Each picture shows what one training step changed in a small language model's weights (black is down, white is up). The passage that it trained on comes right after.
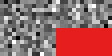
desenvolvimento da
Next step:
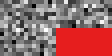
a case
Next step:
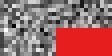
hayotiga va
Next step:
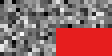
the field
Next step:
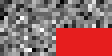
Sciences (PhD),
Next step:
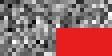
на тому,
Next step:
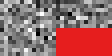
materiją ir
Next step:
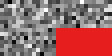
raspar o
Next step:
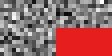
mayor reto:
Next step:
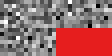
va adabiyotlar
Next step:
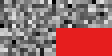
; elle
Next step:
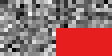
Universidade Santa
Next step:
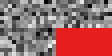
a acestor
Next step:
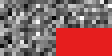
considerações que
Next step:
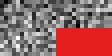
extent, this
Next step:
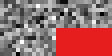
modern state:
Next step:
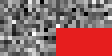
Evaluation of
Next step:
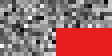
aan een
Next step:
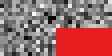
NOUN OF
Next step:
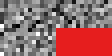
Research on
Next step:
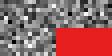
importantes en
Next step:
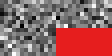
Les constructions
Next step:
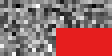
evidence in
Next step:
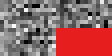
ódio contra
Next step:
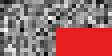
hal qilishga
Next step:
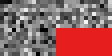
system of the
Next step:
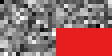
ва органлар
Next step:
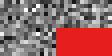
de este período
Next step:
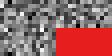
crescimento e
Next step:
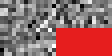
при выборе
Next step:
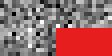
E. van
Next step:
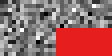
The article
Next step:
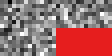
Hasil dan
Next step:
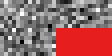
teacher are
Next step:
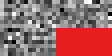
gelen iki
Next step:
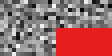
aumento dos
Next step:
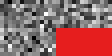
de médio
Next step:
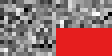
imkoniyatlar va
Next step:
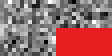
à escuta
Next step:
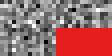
dos trabalhos
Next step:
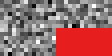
a la luz
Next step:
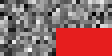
того, что
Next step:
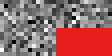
le solde
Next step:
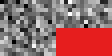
в них.
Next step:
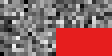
видели 3
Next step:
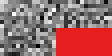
hem de
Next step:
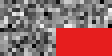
do membro
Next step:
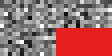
e, a
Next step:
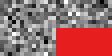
Mazkur ilmiy
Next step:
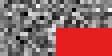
com outras
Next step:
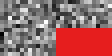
regularities of
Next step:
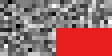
pedagog shaxsi
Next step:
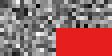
consta de las
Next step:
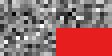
escola, com
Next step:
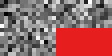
of equipment
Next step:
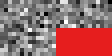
labour legal
